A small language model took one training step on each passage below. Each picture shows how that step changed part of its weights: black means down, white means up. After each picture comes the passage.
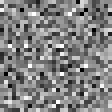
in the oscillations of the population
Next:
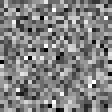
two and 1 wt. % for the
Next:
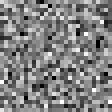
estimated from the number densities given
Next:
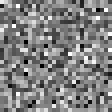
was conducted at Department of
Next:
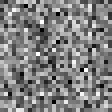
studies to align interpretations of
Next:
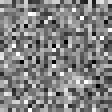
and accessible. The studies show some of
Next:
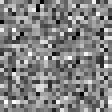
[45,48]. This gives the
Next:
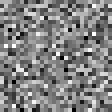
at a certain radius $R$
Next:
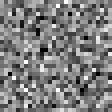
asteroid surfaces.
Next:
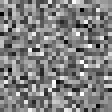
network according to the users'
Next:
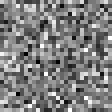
times brought realization among
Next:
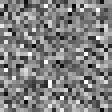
Its Implications for Digital
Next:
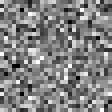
is one of the other evaluation techniques,
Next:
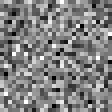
by using safflower, and the function
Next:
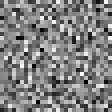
per 1000 population. This article will
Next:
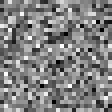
by a crosswell seismic
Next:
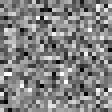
$\lp$, and the effect of
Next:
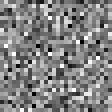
time, including methyl formate,
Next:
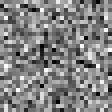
seismic hazards of
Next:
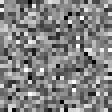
is conducted. The objectives of
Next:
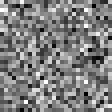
gas in Sgr A West.
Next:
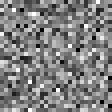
in Figure 2, Figure 3 and Figure 4
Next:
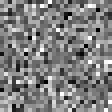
interaction kernels. Although the
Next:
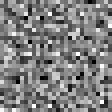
virtual rice model could be used
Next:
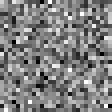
challenges of environment. The aim
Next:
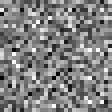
with increased emissions should be
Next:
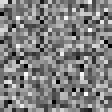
state of the technology development and the current
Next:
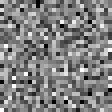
the parameters of a lensing event.
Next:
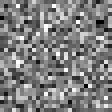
\tool adaptation.
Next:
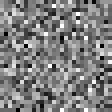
Chen Y, Li S,
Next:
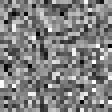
rural population reached 73 per
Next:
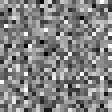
sample. - 3) Please show them
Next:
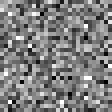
on cutting tool materials increases
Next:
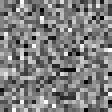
we conducted drop attacks by
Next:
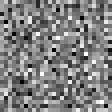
multiple rounds and is combined with
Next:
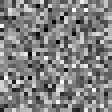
generators $\cg_k'$
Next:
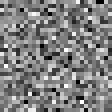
for an automated assessment. The
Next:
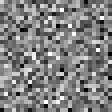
assessed most of the competencies
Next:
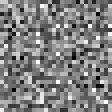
fact a single correlation channel of
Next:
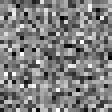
if a SliceOps instance
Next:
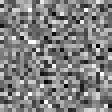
to the Cabibbo-allowed
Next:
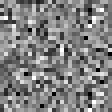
lines B and C indicate the
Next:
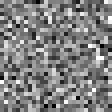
an N input logic function, it
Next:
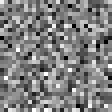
require advanced fabrication
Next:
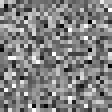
Some interesting consequences turn
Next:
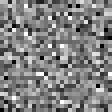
development, $X_{\rm max}$, is
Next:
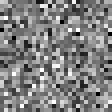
surface, {\it except} for water
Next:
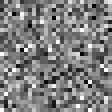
Egypt is far from being
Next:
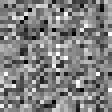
R- matrix element $R_{n
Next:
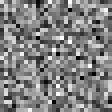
government agencies in
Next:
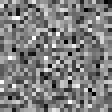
This research paper proposes a novel approach
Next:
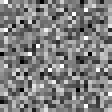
diabetes, diverticular
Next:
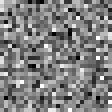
article limited to a conceptual and
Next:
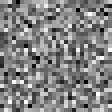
for the sole purpose of
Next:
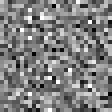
novel methodology that harmonises
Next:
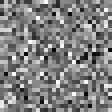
and six- (c,d) spin
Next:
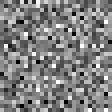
Additional supporting information can be found
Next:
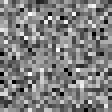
of n fireflies, the
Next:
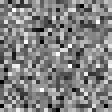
interpolation between these two measurements,
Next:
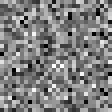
Raimondi, J.
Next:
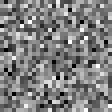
taxonomía de suelos
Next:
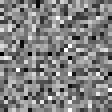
the data are in all cases within those results.
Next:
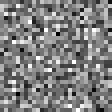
Rajesh Kumar Other
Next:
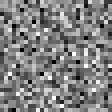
any). We adopt a similar model to
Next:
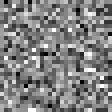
from our .NET app, providing
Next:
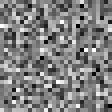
Out 3. Discussion and
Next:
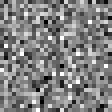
\big[\max (-\beta (\omega)
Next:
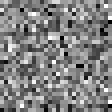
for the mass of this composite
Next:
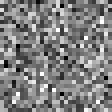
the CNT. In each case, the
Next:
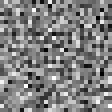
curve of Zidovudine
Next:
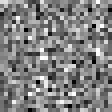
have a strong impact on the electronic structure,
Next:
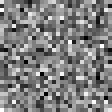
is a major speech
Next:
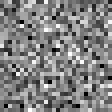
Osteosynthesis of
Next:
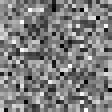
inactive vertices for activation
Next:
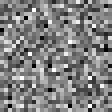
While no entanglement is
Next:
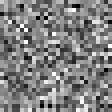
such as mechanical strain and light
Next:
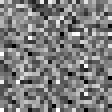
and SVPPGIP
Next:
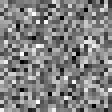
that contains two questions related with
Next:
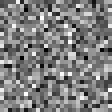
the dynamics analysis of rogue wave
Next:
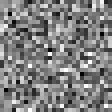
iOS platform. The user
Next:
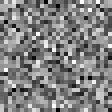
following tasks: - The completion of
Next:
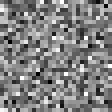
value of the hangar insertion
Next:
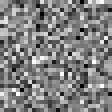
requirements, including bounded-time
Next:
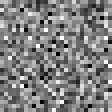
of the training secured during
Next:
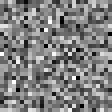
Rajaraman [6] states that
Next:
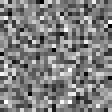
energy in the turbulence and using the
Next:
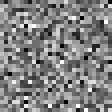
Tycho's expansion rate
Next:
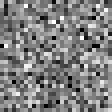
taking into account the cathodic
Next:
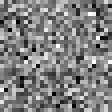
on 24th September
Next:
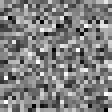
searching large volumes of data for
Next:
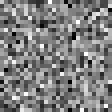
cylindrical cavity. An
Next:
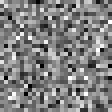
humanity being a disease that
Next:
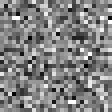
This is the synthesis of
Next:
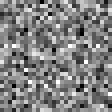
organized as follows. In Section
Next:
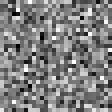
RNA expression analysis of interacting
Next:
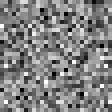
dimensional problems, is due to the
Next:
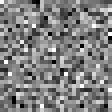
aims to represent Malay
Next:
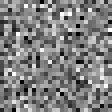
quality cuts. An excess of
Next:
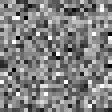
The WAVE model is suitable
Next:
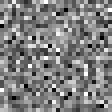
two-photon invariant masses
